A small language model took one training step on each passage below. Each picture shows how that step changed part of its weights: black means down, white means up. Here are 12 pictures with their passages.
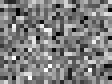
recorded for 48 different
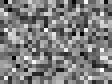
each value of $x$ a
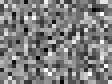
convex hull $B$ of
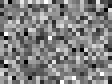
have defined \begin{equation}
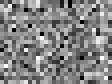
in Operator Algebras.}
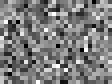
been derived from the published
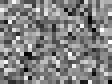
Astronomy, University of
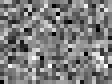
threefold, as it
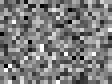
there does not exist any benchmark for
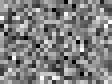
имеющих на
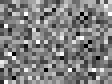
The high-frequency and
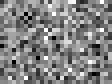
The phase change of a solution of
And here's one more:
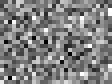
Words: Euler
